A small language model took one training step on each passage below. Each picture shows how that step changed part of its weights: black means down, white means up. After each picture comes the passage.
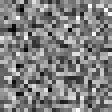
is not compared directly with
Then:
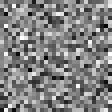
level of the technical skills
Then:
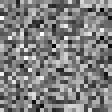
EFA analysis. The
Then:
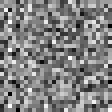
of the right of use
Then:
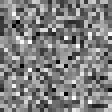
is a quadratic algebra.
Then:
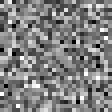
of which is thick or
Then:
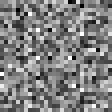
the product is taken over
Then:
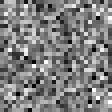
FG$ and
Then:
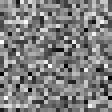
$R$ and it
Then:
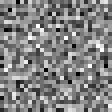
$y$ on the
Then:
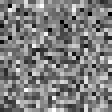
representation for certain functionals
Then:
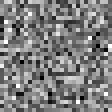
$\chi$ is as
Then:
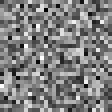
the cosine similarity
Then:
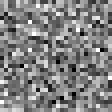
limited project domain using neural
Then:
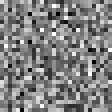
he mentioned as an example
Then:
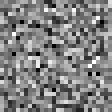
Development Model has placed
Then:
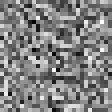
optimization in networks with communication
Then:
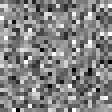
\m \times
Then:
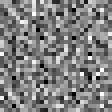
and Higher Education,
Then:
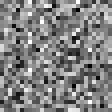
Animal Genomic
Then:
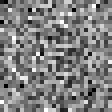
and $x\mapsto
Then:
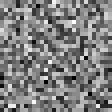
the remainder of the
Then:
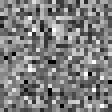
then follows by compactness
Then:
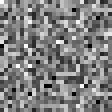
the redundancy at
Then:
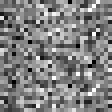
be explored for the
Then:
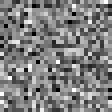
two Parisi measures
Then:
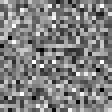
such the switched
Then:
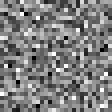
sum rate for different
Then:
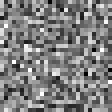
it becomes clear that their
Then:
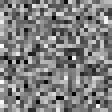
The subsequent evaluation tasks are
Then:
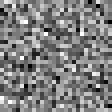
system to determine how to
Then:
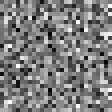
N = Total population=
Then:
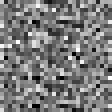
changing environment characterized by
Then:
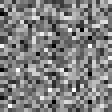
network of negotiations
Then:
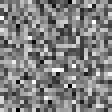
the teaching/ learning of
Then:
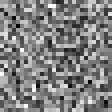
in the design and evaluation
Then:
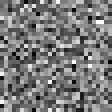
scrapings of
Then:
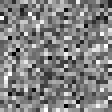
half of the task.
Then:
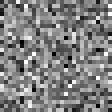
a deeper understanding
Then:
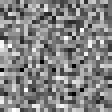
on ethical grounds
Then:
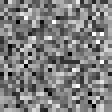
Borel measurable
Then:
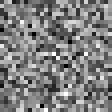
of CO1 sequence
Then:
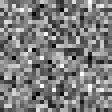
provided by the the
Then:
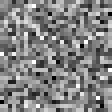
similar, so we
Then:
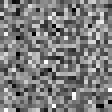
on sonar
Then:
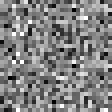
Not Educated 13 9
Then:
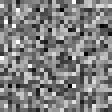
the ratio between the maximum
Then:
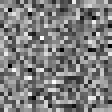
one of the major
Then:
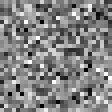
We first note that if
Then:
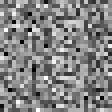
away from before the
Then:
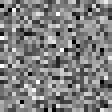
trajectory, ${\bf
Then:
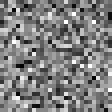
or retractions where
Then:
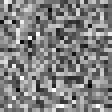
in that regard and the
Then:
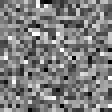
sensor operating with the following
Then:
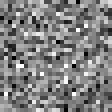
optimal concentration for protein
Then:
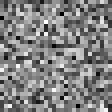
about the actual portal
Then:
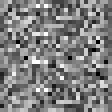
which are consistent with the
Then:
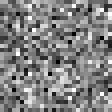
- Ivanov
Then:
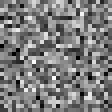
can be applied also on
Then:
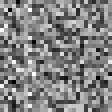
the major causes of
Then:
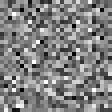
relatively high levels (more
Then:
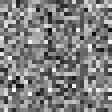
of the grading functions
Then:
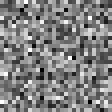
the same range. This
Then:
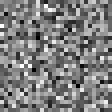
activities lower the cost of
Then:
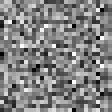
(one for each
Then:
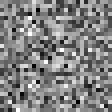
then integrating out over
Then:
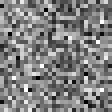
that certain associated graphs are
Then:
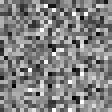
Specifically, when both
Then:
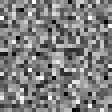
has been key.
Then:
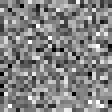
configuration $\eta\in
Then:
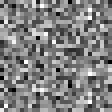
with a total number around
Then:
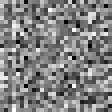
The following are several
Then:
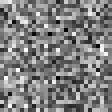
to case depending on the
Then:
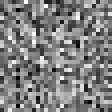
impacted groups, and
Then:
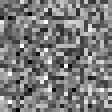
show how the percentage of
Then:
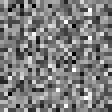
jet) part of
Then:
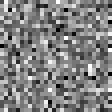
plot in the high frequency
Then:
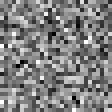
become toxic due
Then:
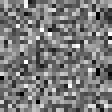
her life. She
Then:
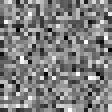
$W$ is infinite
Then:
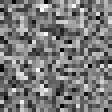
sample soaked to
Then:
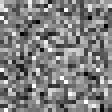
If a disruption
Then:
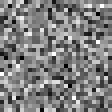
that for all $x
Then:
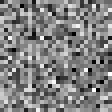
\, \lvert
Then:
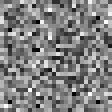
on peut alors
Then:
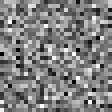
left (resp.
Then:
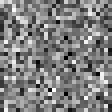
to $u$
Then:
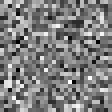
that are repeatedly
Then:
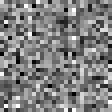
a coverage of one
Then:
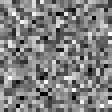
and geological factors,
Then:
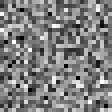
at least one global weak
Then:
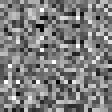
is deeply motivated
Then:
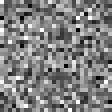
a support letter to
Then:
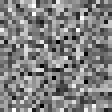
the maximum principle, and
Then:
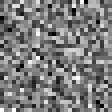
continent that was able
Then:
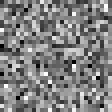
neat $c$,
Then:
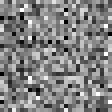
put a translate of
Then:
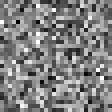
effort made to
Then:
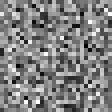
is well known (see
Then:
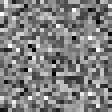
In monolithic
